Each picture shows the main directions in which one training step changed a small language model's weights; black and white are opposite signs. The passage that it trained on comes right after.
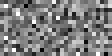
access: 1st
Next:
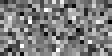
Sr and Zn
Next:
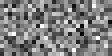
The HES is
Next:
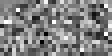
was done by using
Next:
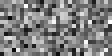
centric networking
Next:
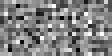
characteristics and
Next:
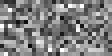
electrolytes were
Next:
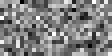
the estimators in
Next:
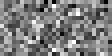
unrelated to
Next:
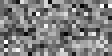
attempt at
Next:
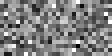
any lamination with
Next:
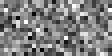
S. Aini,
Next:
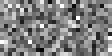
of sources for which
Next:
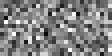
or sharp
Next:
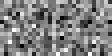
or financial
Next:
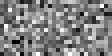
distributed but
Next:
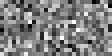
(fix a
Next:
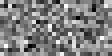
the excitons
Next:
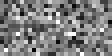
ALP to the
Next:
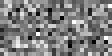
sample based on a
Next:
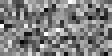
as well as their
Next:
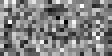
placed directly over
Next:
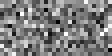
knot the calculation
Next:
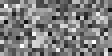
is finite. This class
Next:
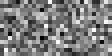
of dimensionless parameters
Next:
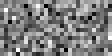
it enables a
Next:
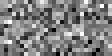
by the pilot
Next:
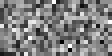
MK patented
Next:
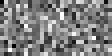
multi-level process
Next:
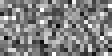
best of our
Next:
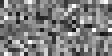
transcription factor that
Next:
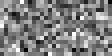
point errors.
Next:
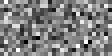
second threshold,
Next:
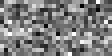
active dynamics.
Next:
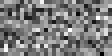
in the world.
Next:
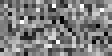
the spacing between
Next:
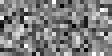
into the dual
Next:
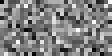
halving the
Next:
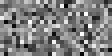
a measurable
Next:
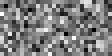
the NDC
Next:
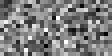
convection cell
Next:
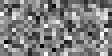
methods have proven to
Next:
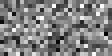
the dust),
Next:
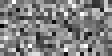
SRs are due
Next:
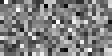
In tables
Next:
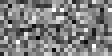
assumption, we can
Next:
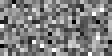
blocks of the
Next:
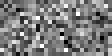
we use broad
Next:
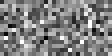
Stone and
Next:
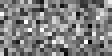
supplying the right
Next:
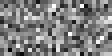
the tensor product
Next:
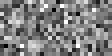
case \G\
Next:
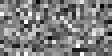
the marketing
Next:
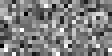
there are laws
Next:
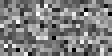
population m is
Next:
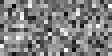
declare that no
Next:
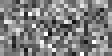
can distinguish
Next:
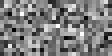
to attain one's
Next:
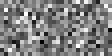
rupture and
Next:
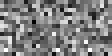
1 were characterized in
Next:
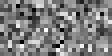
or concept.
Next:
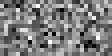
$G$. Then each
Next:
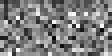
preserved sample
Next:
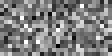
be this situation
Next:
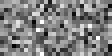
the most commonly
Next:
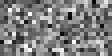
adaptive to the
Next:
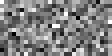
i < n$, then
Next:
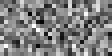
factor[2]. The
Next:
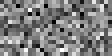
For any $\sigma$,
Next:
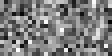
SL verb to
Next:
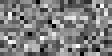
18% which
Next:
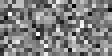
subspace will also be
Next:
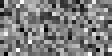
two examples show that
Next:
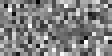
received for
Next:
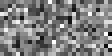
ratio of
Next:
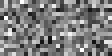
density. Figure
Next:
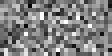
be the soil
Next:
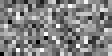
by running
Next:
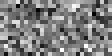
curves. The
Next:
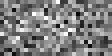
as molecular
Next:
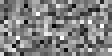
will focus on
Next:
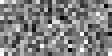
cannot be studied
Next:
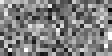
approach, which is
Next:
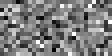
\ref{prop :
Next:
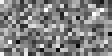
system is stationary
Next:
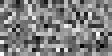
weight. Then,
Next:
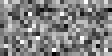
lemma, and
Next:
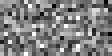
the function is locally
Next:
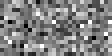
Assume that $
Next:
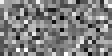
function, and a
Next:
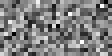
did want to
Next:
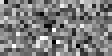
the role of
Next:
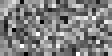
and enhanced
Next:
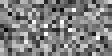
and video
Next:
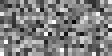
of the QFI
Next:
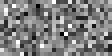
Laws in
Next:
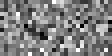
CC signal
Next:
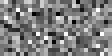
specific needs of
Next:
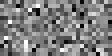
For every $t
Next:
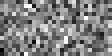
An inequality
